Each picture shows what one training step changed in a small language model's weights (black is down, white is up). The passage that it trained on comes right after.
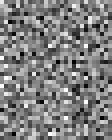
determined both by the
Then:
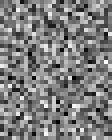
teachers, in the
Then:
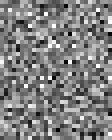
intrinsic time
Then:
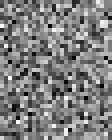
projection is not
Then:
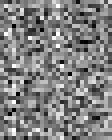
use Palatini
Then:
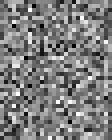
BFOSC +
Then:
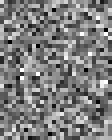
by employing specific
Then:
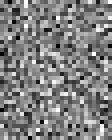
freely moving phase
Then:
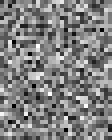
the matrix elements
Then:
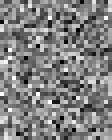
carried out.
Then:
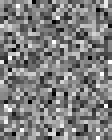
transfer function for the
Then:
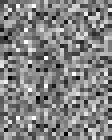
time occupation of the
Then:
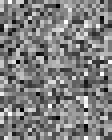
the same form one can
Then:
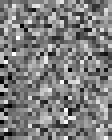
following identity
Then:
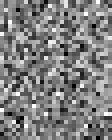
was selected in a specific
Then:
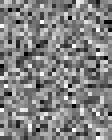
of mRNA
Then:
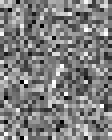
star with an apparent
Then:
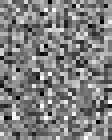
Amendments to
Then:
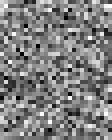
\wedge r)
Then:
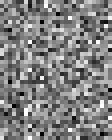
a good positive
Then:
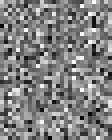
(van Loon
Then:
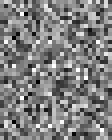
in space and/or
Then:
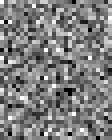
is as follows. In
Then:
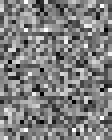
operator of Eq.
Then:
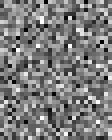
detection LOQ
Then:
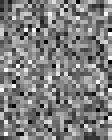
20% of cases with
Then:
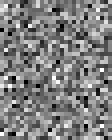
energy that the formed
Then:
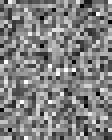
the highest incidence
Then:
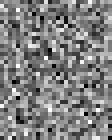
on HPC systems,
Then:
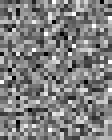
standard output data structure from
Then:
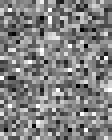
mass $m$;
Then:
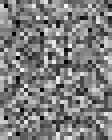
aspires to be
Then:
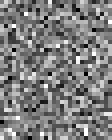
represent the Merton
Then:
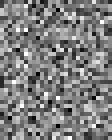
do not trigger a
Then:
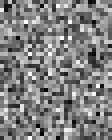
encompassing the
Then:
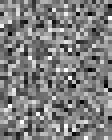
the maximization is over
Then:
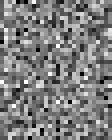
University, 60
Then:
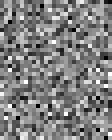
is a plausible
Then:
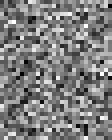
the regional construction
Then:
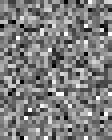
present the temperature field evolution
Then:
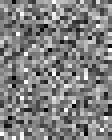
in the regulation of particular
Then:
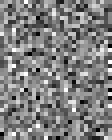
of AI that allows
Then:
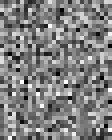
an APE type
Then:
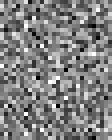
It is known that there
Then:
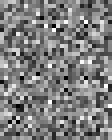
sample was cooled with
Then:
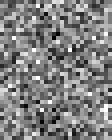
themselves developed
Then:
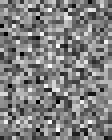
any $q, k
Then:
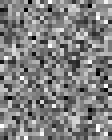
influencing employee
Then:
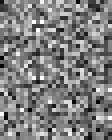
noncommutative as
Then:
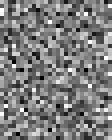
regard them as classical
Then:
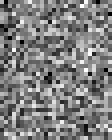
the photoemission
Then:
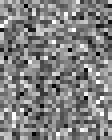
is similar to that of the
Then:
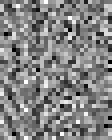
method needs to allow
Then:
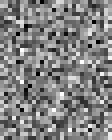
an apple-green
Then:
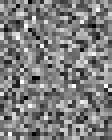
It is interesting to
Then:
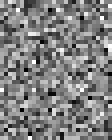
condition already
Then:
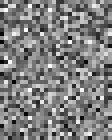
\nonumber \\ & =
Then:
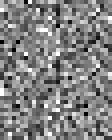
triangles, are
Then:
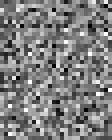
emissions. Such
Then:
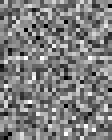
critical services such as
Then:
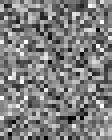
head. we compare
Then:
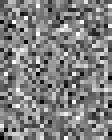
suggestions do students provide
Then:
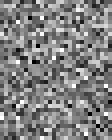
What is the distribution of
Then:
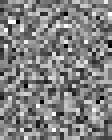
the reflective
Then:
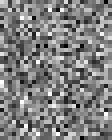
beyond the
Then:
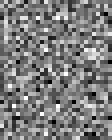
including ECG,
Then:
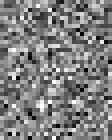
small but almost
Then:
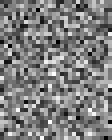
tools address two
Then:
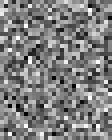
also been discovered
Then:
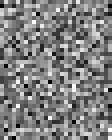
interaction turns
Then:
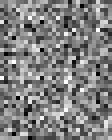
de control difusos X
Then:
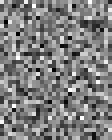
using FPGA.
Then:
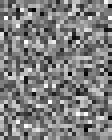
mechanical variance. In
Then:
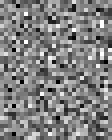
felt by the
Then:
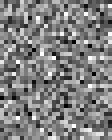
crystal experiment
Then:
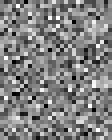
West, Phys.
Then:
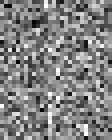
to each other through the mean
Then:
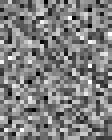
history of the
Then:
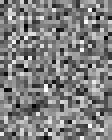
to the denominator
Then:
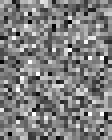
welfare extending
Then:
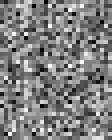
1.5 m inter
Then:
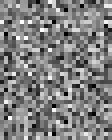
truth loss and
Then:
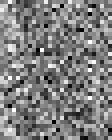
Javed Khan
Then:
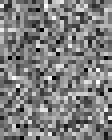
to construct a learning data
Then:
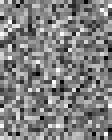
connected by dashed
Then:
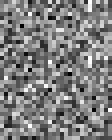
hard axis
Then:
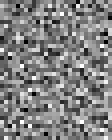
three faculty
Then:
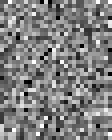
the Declaration
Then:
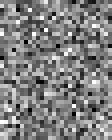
CRP can be used
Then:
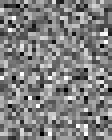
when the mass fraction
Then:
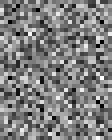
we examine how the
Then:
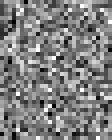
security in which
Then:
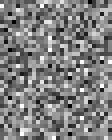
velocity field is
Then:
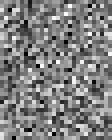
the magnetized
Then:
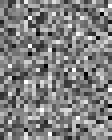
will completely change higher
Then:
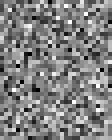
of Occupational and
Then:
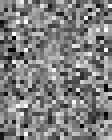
terms cannot always
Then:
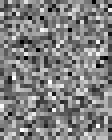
dense ISAC
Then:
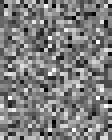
reminder created
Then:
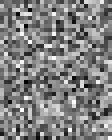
in balance. In
